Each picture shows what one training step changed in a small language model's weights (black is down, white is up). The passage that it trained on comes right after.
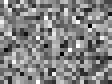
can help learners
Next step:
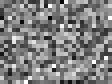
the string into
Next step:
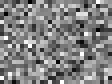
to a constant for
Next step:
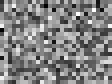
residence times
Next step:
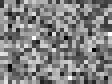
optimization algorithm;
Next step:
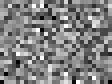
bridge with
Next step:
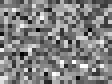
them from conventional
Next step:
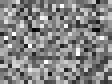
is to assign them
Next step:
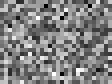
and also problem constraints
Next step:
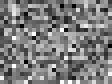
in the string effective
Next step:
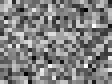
for each byte
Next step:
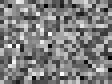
into account that
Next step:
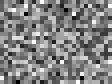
their full potential for
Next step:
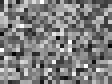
limitations, due to
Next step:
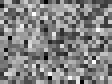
we have used the
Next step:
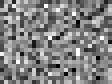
were recorded in the
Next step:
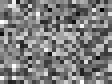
around the means based
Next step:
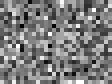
into the mechanism of
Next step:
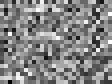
or Ba)
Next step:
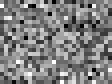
EVN and
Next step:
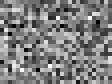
timescale and the
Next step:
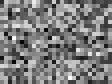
central component of this
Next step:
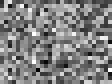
of gravitational effects in
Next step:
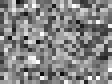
OUT During our
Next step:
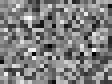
bores and
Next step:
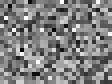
grains is
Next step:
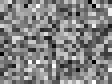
the I/O
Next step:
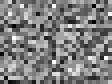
the social,
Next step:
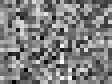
course, since the
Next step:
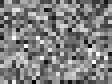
the number of elements
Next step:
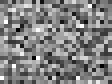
propensity of a
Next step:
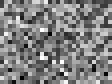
disease risk in
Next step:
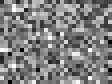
how these instruments can
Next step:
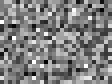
a simple, visual
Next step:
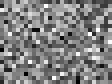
is an average over
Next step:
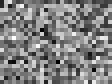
of failure of one
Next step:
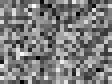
questions from the ground
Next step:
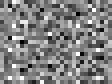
show any clear
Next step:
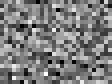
starting from the
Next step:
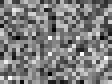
the solder
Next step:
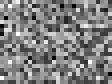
in English or
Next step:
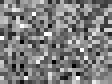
innovative 100
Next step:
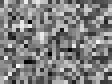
solution [17]
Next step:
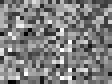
potentials, but some
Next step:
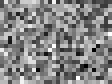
gravity model with arbitrary
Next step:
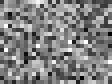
magnetic field. A
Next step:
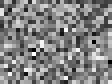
Languages to
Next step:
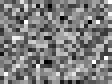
the following two
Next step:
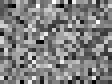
Mass spectrum of
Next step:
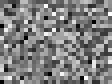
2 Overview of
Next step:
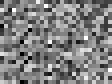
a range of
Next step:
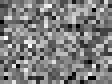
to the Conference
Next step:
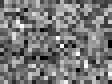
world where the
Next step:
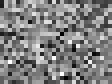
fluctuating entity
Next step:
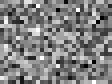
measured by BAT
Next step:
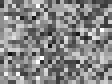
products and services
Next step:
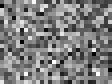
MSSs or
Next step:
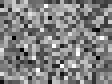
is based upon the
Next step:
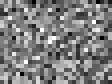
said to be specified
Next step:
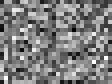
the figure display the
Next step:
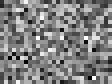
each curve divides
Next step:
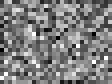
the relevance of
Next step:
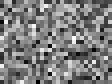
A comprehensive analysis of
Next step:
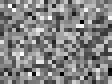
pseudo singlet
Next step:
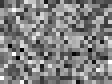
these simulations we introduced
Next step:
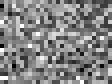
yields at high
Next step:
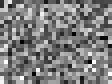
of published journal papers
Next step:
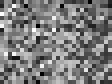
cluster sizes. In
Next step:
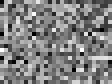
modifications of
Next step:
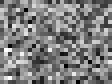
simulation and computation
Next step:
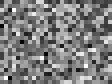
a brief list:
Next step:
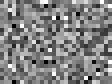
programmable quantum
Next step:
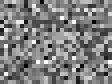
data 2.
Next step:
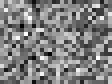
required to install and
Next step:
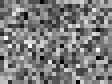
to predict the future
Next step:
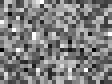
controlled output. The
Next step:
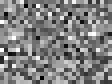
client and enabling
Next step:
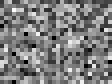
the modern treatment approaches
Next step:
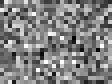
work in dim,
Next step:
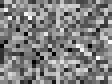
to enter the
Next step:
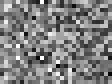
on average, across
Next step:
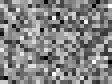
waves are
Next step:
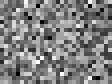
following dispersion relation:
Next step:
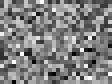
organism was sensitive
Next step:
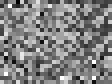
stand expressed by
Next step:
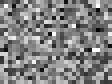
longest path
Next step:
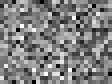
instances, we
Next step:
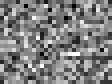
In this paper,
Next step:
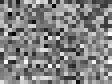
topological transition rate of
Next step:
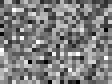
the researcher whose aim
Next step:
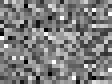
8. The recommended
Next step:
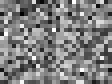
percentage of common participants
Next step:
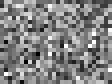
for (a)
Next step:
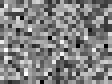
teacher educators,
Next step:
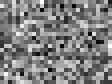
hold in general.
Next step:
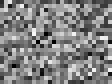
of physical activity in
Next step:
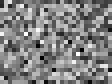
of sheep
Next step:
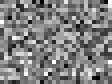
topographic approach,
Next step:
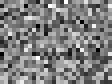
stick with
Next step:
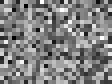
of glycol
